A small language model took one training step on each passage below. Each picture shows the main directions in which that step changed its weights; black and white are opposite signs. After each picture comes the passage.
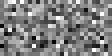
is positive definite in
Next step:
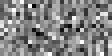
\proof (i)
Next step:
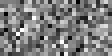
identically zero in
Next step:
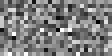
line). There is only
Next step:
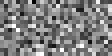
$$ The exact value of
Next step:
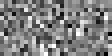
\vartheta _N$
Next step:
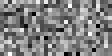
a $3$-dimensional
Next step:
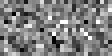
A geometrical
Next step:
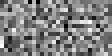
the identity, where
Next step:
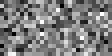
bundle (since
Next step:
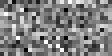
this aim, we
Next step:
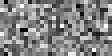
0$ for all
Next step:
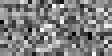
first consider the case
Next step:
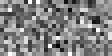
the three-dimensional
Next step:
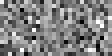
\chi \in
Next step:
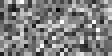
and have actually weights
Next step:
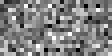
interpretations as decomposition formulas
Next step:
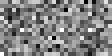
the Theorem, let us
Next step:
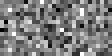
first order ODE of
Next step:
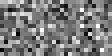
are always separated by
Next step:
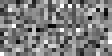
then add to obtain%
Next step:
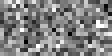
workload included
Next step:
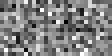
to a well defined homomorphism
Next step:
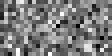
and it becomes an
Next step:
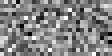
needed %
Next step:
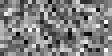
coefficient matrices and the
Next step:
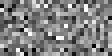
discovery of coordinates
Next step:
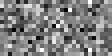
that is, when
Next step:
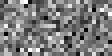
for the moments of
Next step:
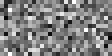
mean curvature of the
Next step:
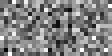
steering and
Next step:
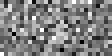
disjoint or equal, this
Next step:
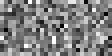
the context of standing
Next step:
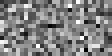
may now once again
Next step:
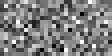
of the operator $\partial
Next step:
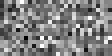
and finite element method to
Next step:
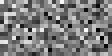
For another example consider the
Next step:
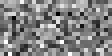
was invested in
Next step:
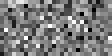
proof was recently
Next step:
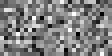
bilinear maximal operator
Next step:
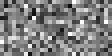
positive if and only if
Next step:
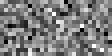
centered at
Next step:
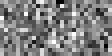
1$, we obtain
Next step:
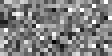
edge) have weight
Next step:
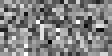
signs. Now note
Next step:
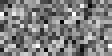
x} \st
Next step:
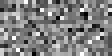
to produce a
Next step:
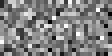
$\nabla$ and
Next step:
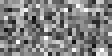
base-$q$ is
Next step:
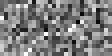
we can apply a
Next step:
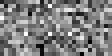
are interconnected. We
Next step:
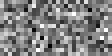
just collinear with
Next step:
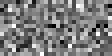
then $f$ is
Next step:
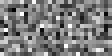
will consider another separable
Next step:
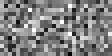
of this system,
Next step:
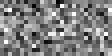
Bad$, we consider
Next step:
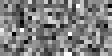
either $u$ or
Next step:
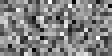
an explicit construction of a
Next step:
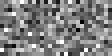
be chosen as in
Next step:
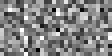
this work. The main
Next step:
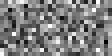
proof is the following.
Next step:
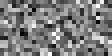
set~$S$ is
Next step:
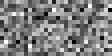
against lesser
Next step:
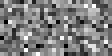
well-known that the
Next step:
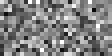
the respective products
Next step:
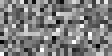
some other geometric evolution
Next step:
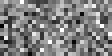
matrices) in maths
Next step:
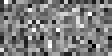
a filter. By
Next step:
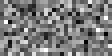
Graph \sep
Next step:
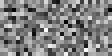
employ method of
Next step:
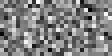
quadratic $\ast$-algebra
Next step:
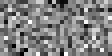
understanding the properties
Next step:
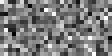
c c c c c
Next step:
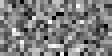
$\calf$ in
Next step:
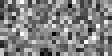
and $A$ is
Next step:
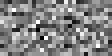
have the forms \[
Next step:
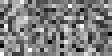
in rooms where
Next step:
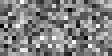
in mean-field control
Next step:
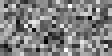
of the fundamental definitions
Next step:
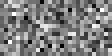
problem), we have the
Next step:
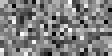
$Y$ and a
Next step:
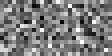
See Lemma 5 and
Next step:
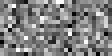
on $N$, where
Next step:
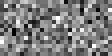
of Billiard
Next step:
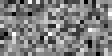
is the induced metric on
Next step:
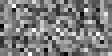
delta function. If
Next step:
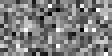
We now turn to the
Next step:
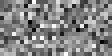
one of the five
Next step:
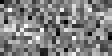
This condition is not
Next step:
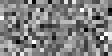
with respect to the rational
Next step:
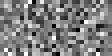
one timestep of
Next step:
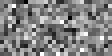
on the exact analytic formula
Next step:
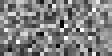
considered when determining
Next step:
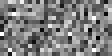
is periodic with
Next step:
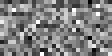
have $\langle u,
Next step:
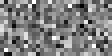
following integrals at the
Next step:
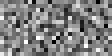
with constant $1+
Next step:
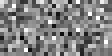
Theorem 2 directly to obtain
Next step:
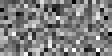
description of near critical
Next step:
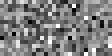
ready to define the
